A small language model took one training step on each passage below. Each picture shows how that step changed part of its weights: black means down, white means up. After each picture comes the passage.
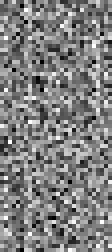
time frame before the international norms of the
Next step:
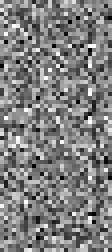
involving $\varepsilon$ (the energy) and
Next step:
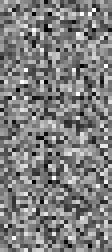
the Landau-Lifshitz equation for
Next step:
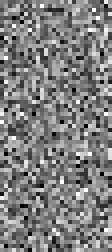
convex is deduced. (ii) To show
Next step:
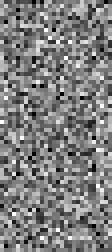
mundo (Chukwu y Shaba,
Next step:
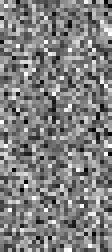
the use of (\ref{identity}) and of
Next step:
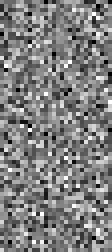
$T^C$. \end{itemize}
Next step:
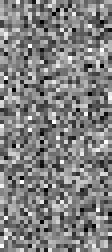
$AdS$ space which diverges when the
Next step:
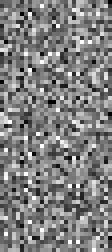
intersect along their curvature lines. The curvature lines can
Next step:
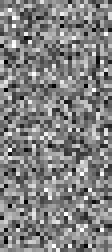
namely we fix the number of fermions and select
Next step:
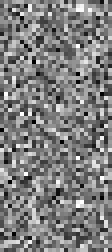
constructed. When a new shipment enters the
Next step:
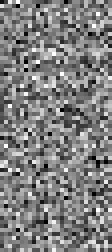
dependence of viscosity on ATP
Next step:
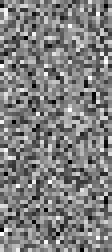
found from equation (\ref{eq2.3})
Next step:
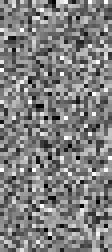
The function $v$ satisfies that, for any function
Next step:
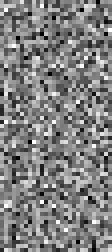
the propagating phase is written as a function of proper
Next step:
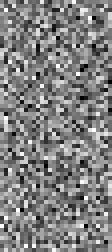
$V_\infty$ available from a constant $\Delta
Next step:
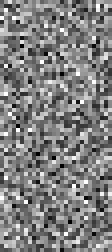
field with $q$ elements. We now work with
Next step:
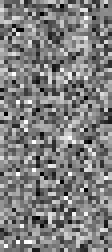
orbits II.} International J. of
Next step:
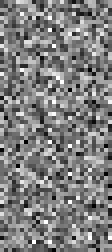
and the outcome $\bx=x$.
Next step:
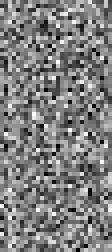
aggravé par les événements
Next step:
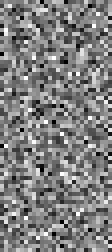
the EEG signal is distributed over the frequency interval
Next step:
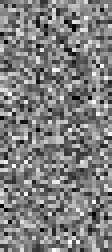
chargers to reduce the idle time of
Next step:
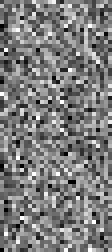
evidenzia come Ficino accordi
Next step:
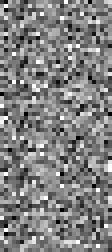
autoridades en ministerios y entes
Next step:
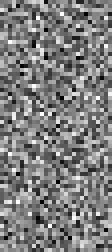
post-Nichols algebra of $V$
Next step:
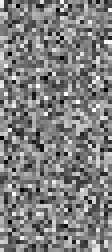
have shown that for each $k,$ the following
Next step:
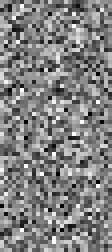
topshiriladigan kirish
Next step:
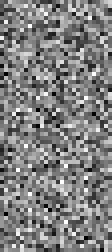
and J.E. Lingeman,
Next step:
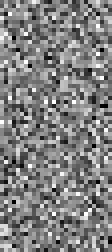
initializing this process with the pre-trained model
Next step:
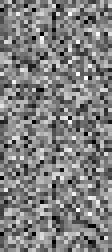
але варто зазначити, що
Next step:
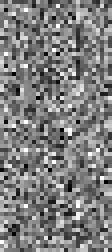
uslub ko’proq didaktik
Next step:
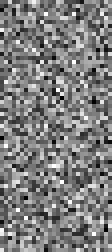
of possible learning strategies can be approximated by
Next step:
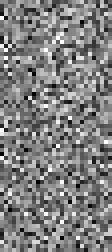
video, audio, and digital
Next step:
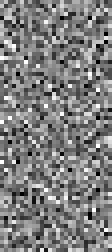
\subsection{Nonassociativity and
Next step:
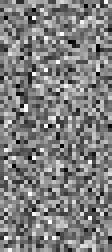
This scenario is very attractive, but,
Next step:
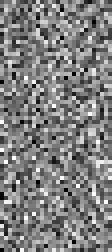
(dashed curves) is excellent for the
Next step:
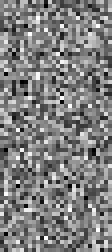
where its underlying graph is the cartesian product of
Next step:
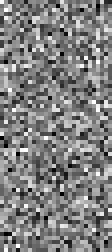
values of $i$, that gives the bigger
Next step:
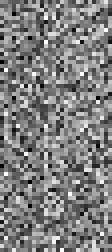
not a very practical approach. As is common for
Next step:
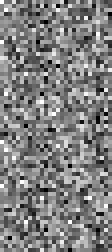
$\mathfrak K$. Then $$\sum_{1\leq
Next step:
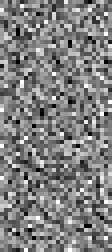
(\ref{wkapprox}) to assume that
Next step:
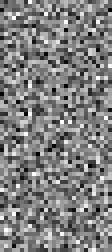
position angle (P.A.) aligned with
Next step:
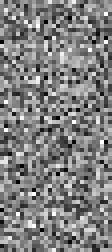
and then give an heuristic estimate of
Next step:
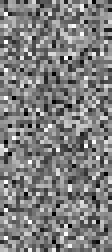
приймав рішення щодо
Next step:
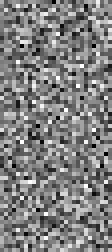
a consequence of Theorem A, and the principally
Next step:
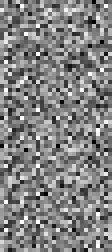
«процессы заимствования
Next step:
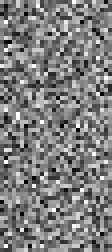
access programme, in part by The
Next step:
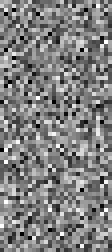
8) smoothly beyond $T_{\max}$ with
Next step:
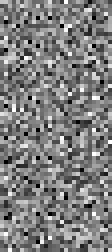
\left(\begin{matrix} 0 &
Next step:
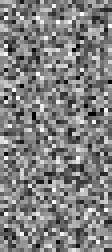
va shakllanishi jarayonlari
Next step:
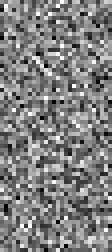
costs of producing a network of deep
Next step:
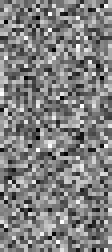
sakrash (sm) Yadro
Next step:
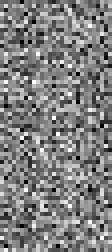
університет технологій та дизайну,
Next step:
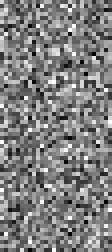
авлод ҳамда имконияти
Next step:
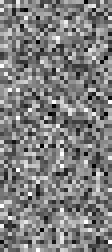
DUNE, the $\eta_{\mu
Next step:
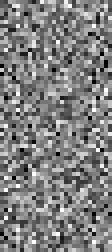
gateway (i.e., ground truth
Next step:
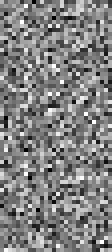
adjoined elements as labeled by the irreducible
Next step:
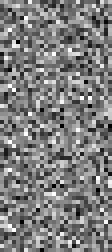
in a phosphorylated state within the
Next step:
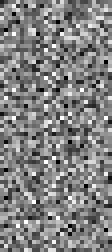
интеллект, интернет
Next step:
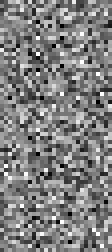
dastur boshlovchilarining
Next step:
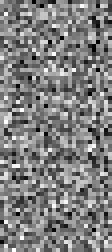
when the energy used for driving the nonlinearity is
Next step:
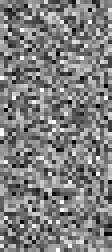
sociais brasileiras. O dado
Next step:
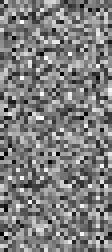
transition diagram for three synchrostates. In
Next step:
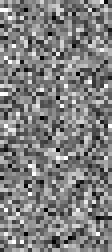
expressive schema language for RDF graphs
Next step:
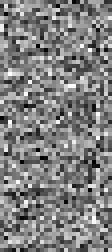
least $\ell$ more deletions than
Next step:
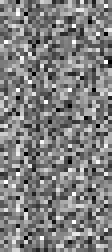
Найчук-Хрущ М.,
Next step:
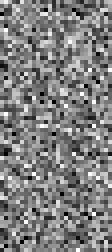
to assign live incoming videos to
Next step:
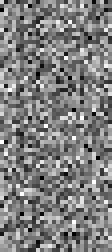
демонстрации профессиональной
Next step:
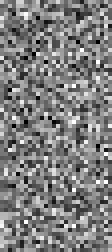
to $\lim_{n\to +\infty}\omega
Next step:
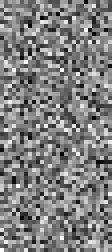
effects of the matter, could be used to determine the
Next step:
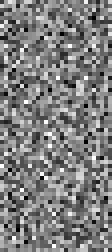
shox asar hisoblangan oilani
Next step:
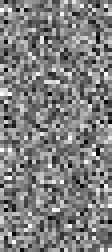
functions to higher dimensions, the so-called {\it
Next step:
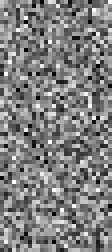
\nabla \widehat{w_{\varepsilon}}
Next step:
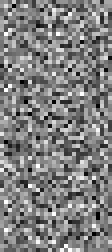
tanpa adanya penekanan atau
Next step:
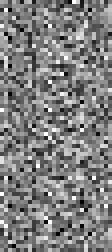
tadqiqotlar, kosmik
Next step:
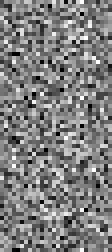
- Carniglia, Luciano
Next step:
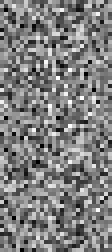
minnatdorlikni izhor
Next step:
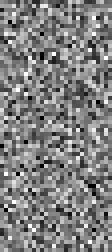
the threads currently on each of the
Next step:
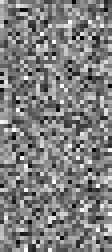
Then, $I_q(p)$ is
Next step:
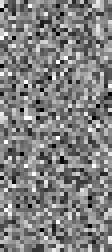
not actively playing at the time of observation but
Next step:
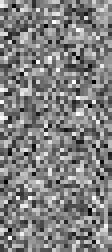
fotosintezda salbiy
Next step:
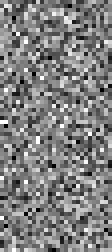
circular artifact using coordinate-based geometric
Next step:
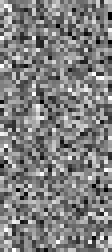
measurements at this stage show consistency with the standard
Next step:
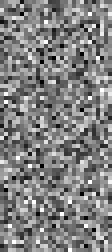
carefull reading of the article. Figure
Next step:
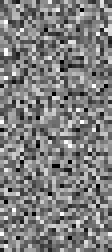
Informatică și Microelectronică
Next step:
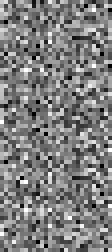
\left[ \begin{array}{c}
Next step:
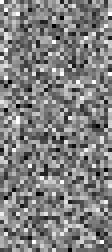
$|\theta|<\pi/2$. Moreover, for
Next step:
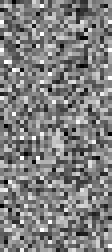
als rollende *Planung* gerade
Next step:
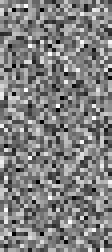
them freely in the following proof. Next,
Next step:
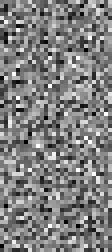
min Secrétaire Général
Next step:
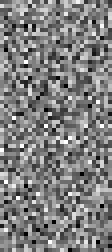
network models, this conditional breakdown aids
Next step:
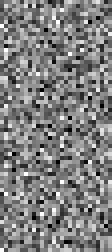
e Representações. Lisboa:
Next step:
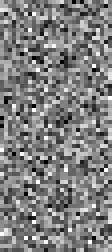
$.} By a similar estimation, the RHS
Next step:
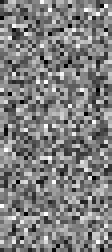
\] where $t\mapsto H(t)$ is
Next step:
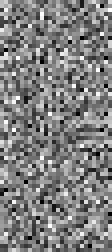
\lambda q_n\right\} \right],
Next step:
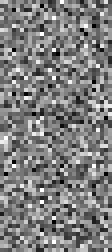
for our detection technique with the sensitivity set by
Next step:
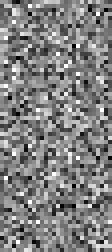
systems with stellar masses $< 10^{10}$
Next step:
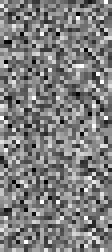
\usepackage{amssymb} \usepackage{amsthm}
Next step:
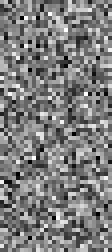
işi süni intellektə
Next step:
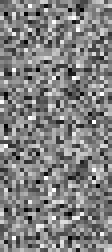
yoshlarni sog'liqni
